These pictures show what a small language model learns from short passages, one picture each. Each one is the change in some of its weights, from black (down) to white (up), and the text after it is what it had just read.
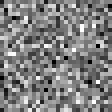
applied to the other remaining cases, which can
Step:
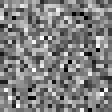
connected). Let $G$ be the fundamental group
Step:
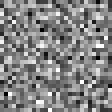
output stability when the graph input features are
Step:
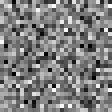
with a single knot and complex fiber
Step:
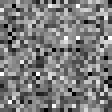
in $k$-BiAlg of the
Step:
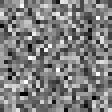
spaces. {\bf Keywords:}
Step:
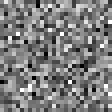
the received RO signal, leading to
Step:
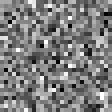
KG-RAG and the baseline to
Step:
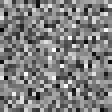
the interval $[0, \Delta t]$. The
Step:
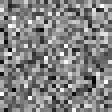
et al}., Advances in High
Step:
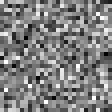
will allow us to isolate specific Fourier
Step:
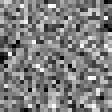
or even really any– of the ways
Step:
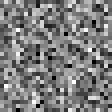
the notation of atomic orbitals, some of
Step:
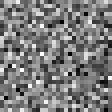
of integers containing no $k$ elements
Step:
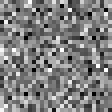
\gamma \nabla p_\gamma \cdot
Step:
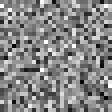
three-phase PWM rectifiers
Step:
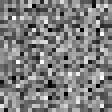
the form of Gauss' law for the
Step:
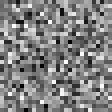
possibility is not realizable.
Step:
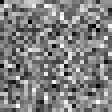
Hence, applying this property to $s =
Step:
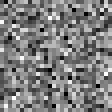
$V$-module of finite rank
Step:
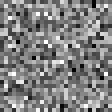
the probability for detection at Detector 1 is
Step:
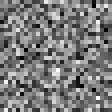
the vicinity of each of the binary
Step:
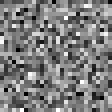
surfaces compl\`{e}tes
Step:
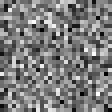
is a RAM (random access
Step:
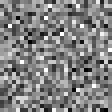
$\alpha$ and $\beta$ enables us
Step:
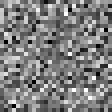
let $\S$ be the element of
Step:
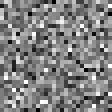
an $\epsilon_j>0$ and numbers
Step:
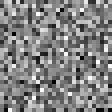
acceleration could be effective mainly in the
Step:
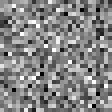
uniform lower (and upper) bound on general transition
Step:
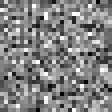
to generalize [3] directly to recover
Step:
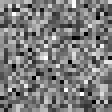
in \S3, we have: {\small
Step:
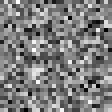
for a summary of the models used in these
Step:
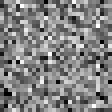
need exclude some parts of the spectrum).
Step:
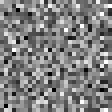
$p^3$ and exponent
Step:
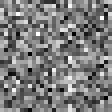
among multiple time series, making it a
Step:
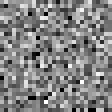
set $\mathcal{T}^* = \left\{
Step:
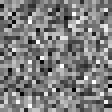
1/A, Budapest,
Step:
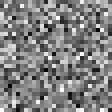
certain sets $F$. We will then describe the
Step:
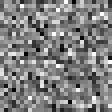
providing robust evidence in support of
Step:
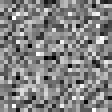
of lead nuclei at LHC for
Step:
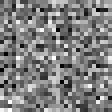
semigroups,} Fundam.
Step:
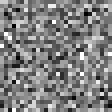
2$ or $3$. In this case,
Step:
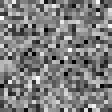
immediate formation of a black hole which
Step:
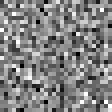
result is the same as the genuine
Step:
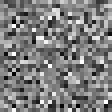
prime) $PI$-algebras serve
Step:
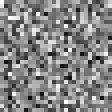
fiducial initial magnetic field consists of multiple
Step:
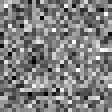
is possible, by slightly changing
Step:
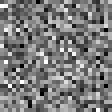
a chain of 250 beads is
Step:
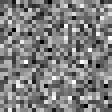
given by truncation of the continued fraction
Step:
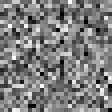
paper is structured as follows: Section 2 provides
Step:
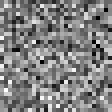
for static consensus by output
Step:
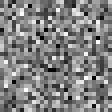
carried out long-term continuous
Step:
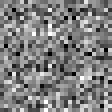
Mars' trajectories are performed in
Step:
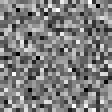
$a_0$ due to inclusion of
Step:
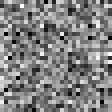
chain and a switching network which
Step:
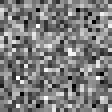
allows the Josephson junctions to
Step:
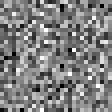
of the others. In other words,
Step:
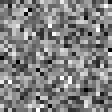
interface formation has a negligible
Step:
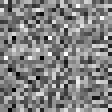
locally convex linear topological spaces), are
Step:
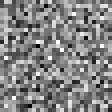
observing the diffraction pattern of the
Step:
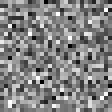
that their correlations are similar to those for
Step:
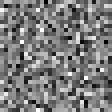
is never safe. The procedure we
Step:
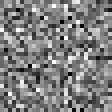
we concentrate on the following analytic
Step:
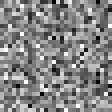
optimization and cannot be quickly applied to
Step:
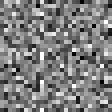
of stationarity on the part of
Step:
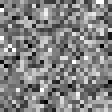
only. Let us go back to the original coordinates
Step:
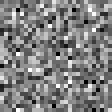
we address these biases here.\\ \noindent
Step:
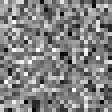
the minor notation and in terms of the
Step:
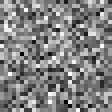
\section{Introduction} We consider the
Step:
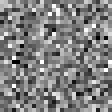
\item For $x\in X,\
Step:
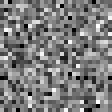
a $G$-deleted join
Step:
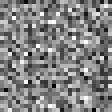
facility location models that
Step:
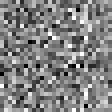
$\ln Z(u)$. Recall that
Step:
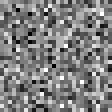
$B$ and $K$ such that for
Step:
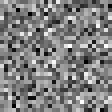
$g_i\in G$ such that
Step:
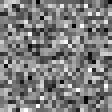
is much less than the formation time of
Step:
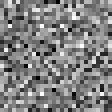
there exists an $i < \omega$ such
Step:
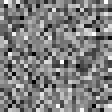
a new design strategy for functional materials,
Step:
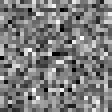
sampling scheme is used in our simulations.
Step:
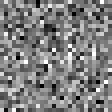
the system (II) is equivalent to the following
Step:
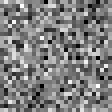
proof and a breakdown of its steps
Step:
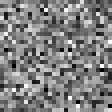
be $m$-increasing if and only
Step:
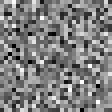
angles $0<\theta <\pi
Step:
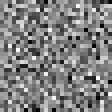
unknown function $f$ given by:
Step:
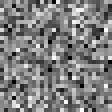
injection into user-specific statistics
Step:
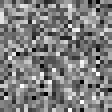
between data points at the same beam energy,
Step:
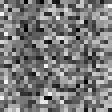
see also \cite{colwer94,
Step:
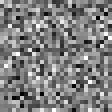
$\mathcal{A}$ has end points ${\bf
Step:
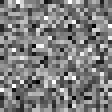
have found that the relation when $N$ is
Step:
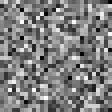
to the SQUID-qubit
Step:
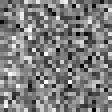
a few hundred MeV, and that
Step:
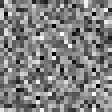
it means that typically there is at least one
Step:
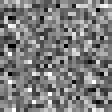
delays can be used to a) provide
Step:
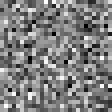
\end{figure} \clearpage
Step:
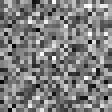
Orleans, LA,
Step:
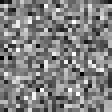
to modify the Seebeck tensor
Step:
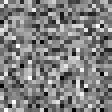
\geq \abs{u}$. On the other
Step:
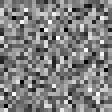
turn, under T$^4$ reduction gives
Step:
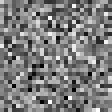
all the jobs assigned to a
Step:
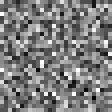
the $0\nu\beta\beta$
